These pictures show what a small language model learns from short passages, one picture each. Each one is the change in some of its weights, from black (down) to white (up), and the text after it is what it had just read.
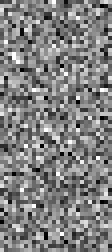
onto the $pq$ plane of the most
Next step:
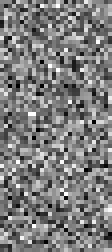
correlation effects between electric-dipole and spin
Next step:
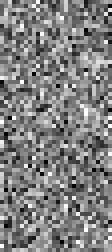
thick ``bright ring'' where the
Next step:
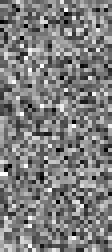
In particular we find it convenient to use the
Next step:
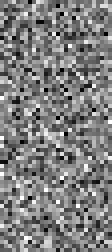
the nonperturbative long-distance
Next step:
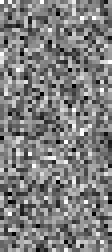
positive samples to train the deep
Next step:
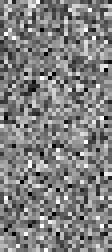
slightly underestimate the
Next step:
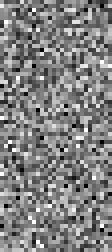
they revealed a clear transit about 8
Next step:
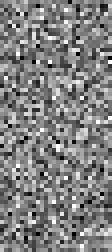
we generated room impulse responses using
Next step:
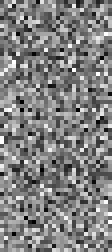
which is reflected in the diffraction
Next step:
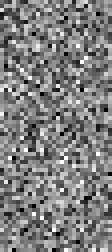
couplings $g_{VP\gamma}$ for
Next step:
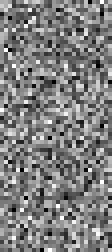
and modulation/demodulation
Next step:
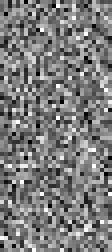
highest inferred magnetic fields at their light
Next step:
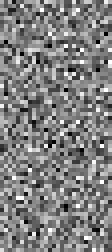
specifics of the impurity-electron
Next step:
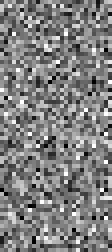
where $N$ is the LL index,
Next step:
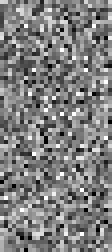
structures in Faraday tomography
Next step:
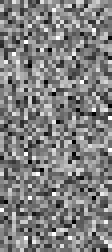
solution corresponds to a rotation on the
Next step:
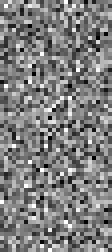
is slightly smaller than the the nominal
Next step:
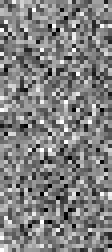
internal real impedance ($R_A$),
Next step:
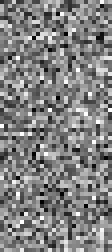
the XNOR/XOR
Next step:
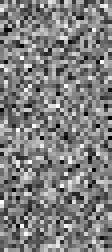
of simple stellar populations
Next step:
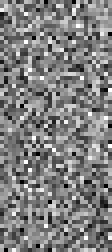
are sampled on a ZTF-realistic
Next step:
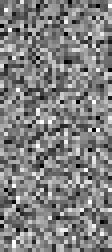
though the CR network causes interference to
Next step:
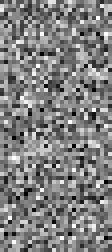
of the case without SACL
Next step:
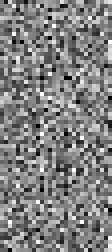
%\thinlines %
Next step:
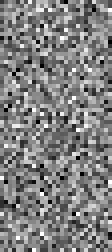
& BigData Benchmark &
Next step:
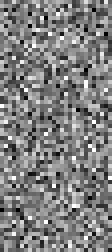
are the same or not. H6: the average
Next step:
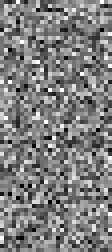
accompanying theorem, where they will
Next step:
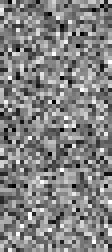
in Fig. \ref{Fig2}(b). The
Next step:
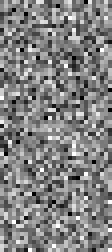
or unintended actions. These results
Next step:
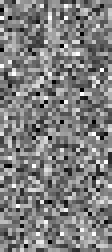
challenging. The Cauchy stress
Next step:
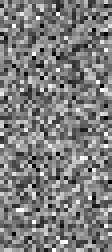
of two sequential treatments (with the
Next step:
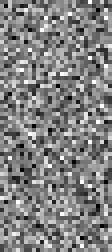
potentially indicating that the pure conducting
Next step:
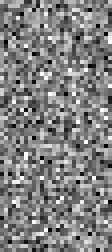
phys, \ell} = {\omega_\ell\over
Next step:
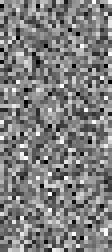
in determining the stoponium
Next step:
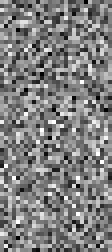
and \ref{periodograms}, Table
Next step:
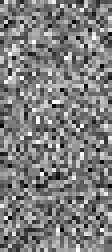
and is diagnostic of, the
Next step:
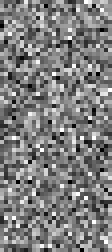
where the students were looking. The importance
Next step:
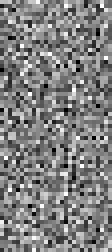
Furthermore, while we utilized
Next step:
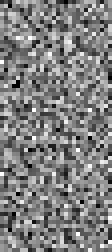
+ \left(\frac{\omega^2
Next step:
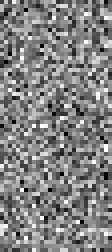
curves. This can be achieved by using
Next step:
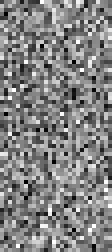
temperature to take into account the electronic
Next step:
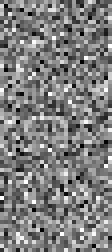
metallicity?!) remains basically
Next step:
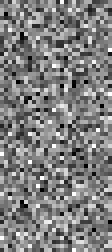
specific to the $(1+1)$
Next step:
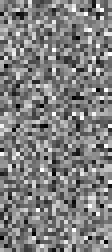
does for 3-D derived CME parameters.
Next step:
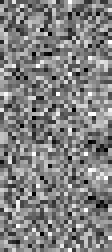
are performed independently. Therefore, the
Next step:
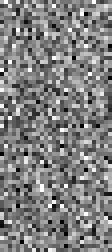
yet undecided), they are associated with
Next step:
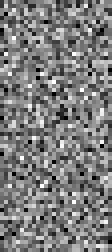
halos from those peaks resulting from a
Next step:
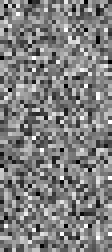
namely a positive correlation with wages and
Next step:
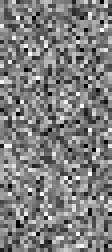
the post-adiabatic
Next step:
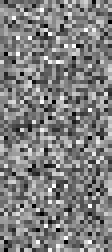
+ [\langle\eta \rangle+
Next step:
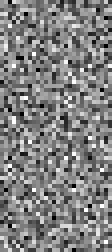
{\em Real-Time Volume
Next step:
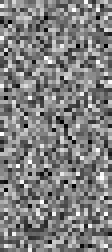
with DynamicBOSS could not be
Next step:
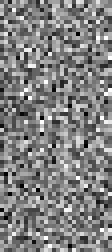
Results for the gap are given for both
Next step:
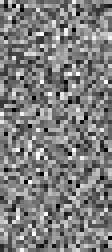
is to say does not interact with other
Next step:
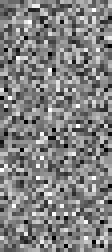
reduce computational cost. For high-dimensional
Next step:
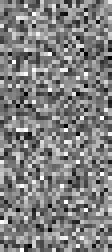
form that satisfies the hardware layout
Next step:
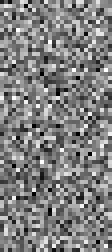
restrictions on how the embedded
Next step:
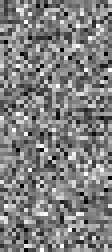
was made by a modified Hummers method
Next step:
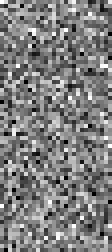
design is to view the \bridge as
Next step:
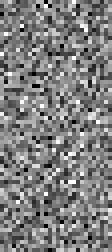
$\kappa$ is therefore obtained by averaging
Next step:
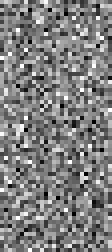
Abbott {\em et~al.}),
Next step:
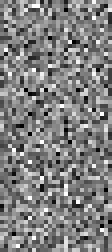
flux, suggestive of Compton
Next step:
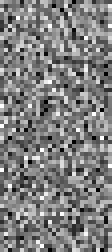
to move upwards, towards the
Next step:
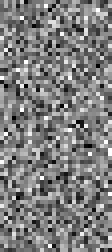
and infrared cutoffs, respectively.
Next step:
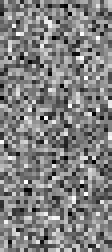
site of the chain corresponds to an energy scale
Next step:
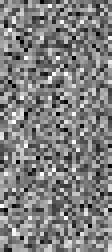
solution. Optical pumping was
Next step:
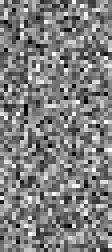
quantization condition}. The coefficient
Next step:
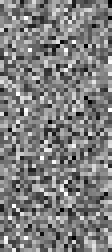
the sparse foreground. The
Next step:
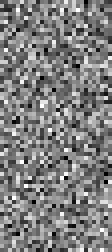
that observed ULXs are ordinary
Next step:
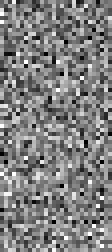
prepare for employment upon the
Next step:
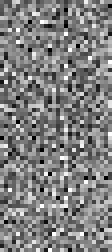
Moreover, these inspections are physically
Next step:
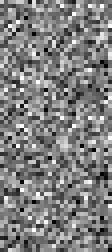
that are inhibited due to the
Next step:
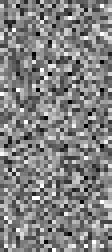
producing and exploiting quantum entanglement
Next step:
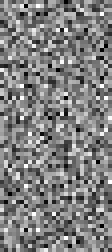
superior alignment ability, shows
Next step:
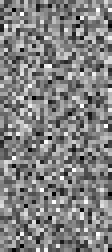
to make sure that the nodes connected
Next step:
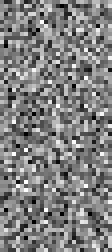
stimulated when using this approach. This
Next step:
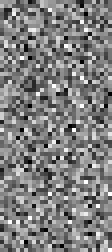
performance and efficiency. \item
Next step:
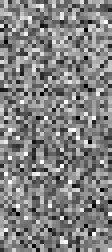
one with $\tau_{slow}$ $\approx$
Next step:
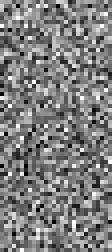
Gaussian means and standard deviations
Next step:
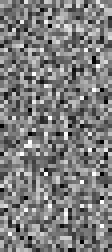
remote part of the Universe, a single
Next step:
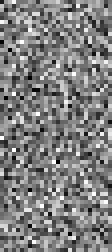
approach, the authors interpret the
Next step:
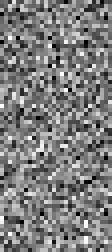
Derya Soydaner, and
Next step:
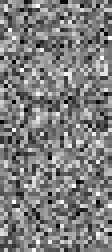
Mauer-Cartan 1-form as
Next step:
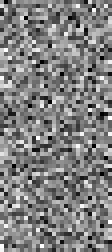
gauge). By rewriting $\bm
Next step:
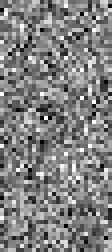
shift of the phase transition line towards larger value
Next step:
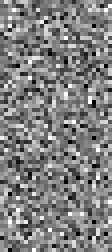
emission. Electro-optic sampling
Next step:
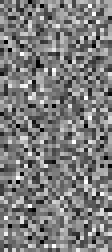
DNS study at higher Reynolds numbers
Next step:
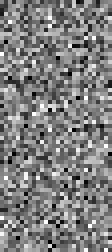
$A$ and $B>0$ are constants
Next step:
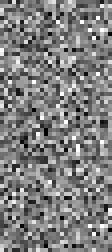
in the ratio of their received
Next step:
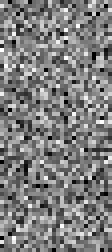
\\ Parton distribution function & 0.2 GeV
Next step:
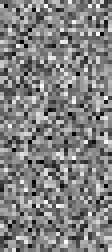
of three-dimensional clean $SNS$
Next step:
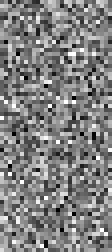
K in rate of 1 K/min; the AC
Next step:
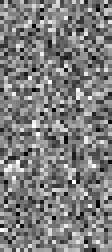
is the discrete number of nested
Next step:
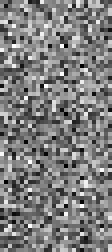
Interestingly, the prediction for the
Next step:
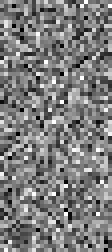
templated mutagenesis via
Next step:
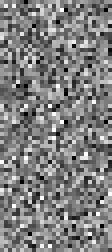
of the cathode. From previous experiments at
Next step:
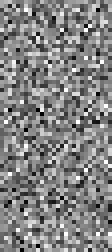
\be \label{eq:idealadia}
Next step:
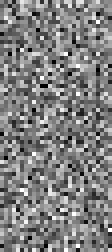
features that capture collective patterns
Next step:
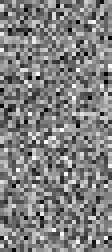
of any near-resonant OL. We consider
